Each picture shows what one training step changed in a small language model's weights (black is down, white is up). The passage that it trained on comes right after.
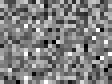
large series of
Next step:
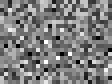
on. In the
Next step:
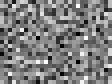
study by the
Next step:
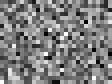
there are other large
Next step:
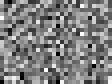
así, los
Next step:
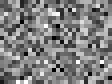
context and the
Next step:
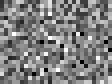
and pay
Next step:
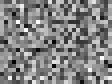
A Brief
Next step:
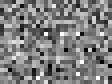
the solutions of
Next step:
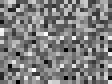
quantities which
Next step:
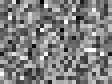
bodies of
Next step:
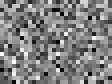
concept of
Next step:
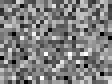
the upper
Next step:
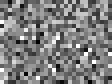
of user
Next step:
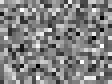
4% whereas
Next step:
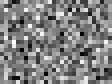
2pt minus
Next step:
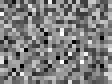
los distintos
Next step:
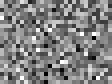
a species of
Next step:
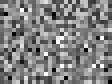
We assume
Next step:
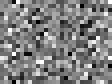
1. Table
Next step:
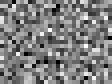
method. The
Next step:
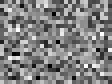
The 2D
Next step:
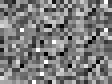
used for data
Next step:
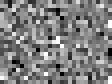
as a tool
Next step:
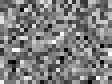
to the 4th
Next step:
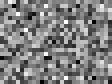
Setting the
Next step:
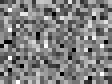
This paper
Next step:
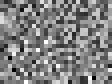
to form the
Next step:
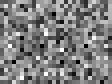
Then, we
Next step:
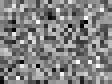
providing the
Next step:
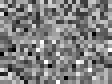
parts of the
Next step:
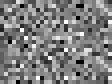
the things one
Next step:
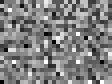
Their spore
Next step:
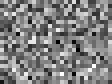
integrate two
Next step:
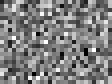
and similarly
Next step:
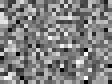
users of
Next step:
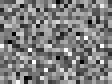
the point where
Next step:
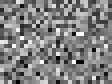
the suppressed
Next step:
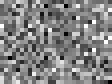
suite à
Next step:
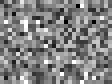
Pb i
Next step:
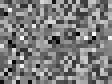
from the first
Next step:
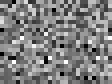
method for medical
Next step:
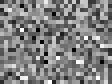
The data obtained
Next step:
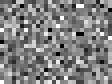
the programmer
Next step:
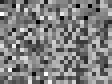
slowing of
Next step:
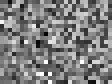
of this study state
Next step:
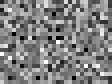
The ratio
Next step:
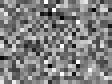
five parameters
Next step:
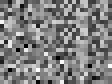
of security
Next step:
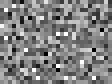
\rangle = 3
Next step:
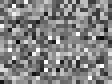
Need to
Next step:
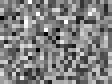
bin the
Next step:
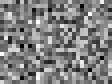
\delta %
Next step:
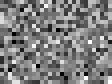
to the variation
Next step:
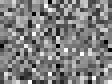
space to align
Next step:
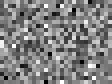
tabel di
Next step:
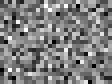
Forest model
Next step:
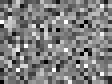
of the wave
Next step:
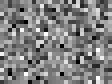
зоне и
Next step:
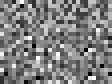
it has been
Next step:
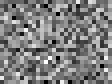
Ad Hoc
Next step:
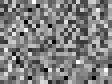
To construct
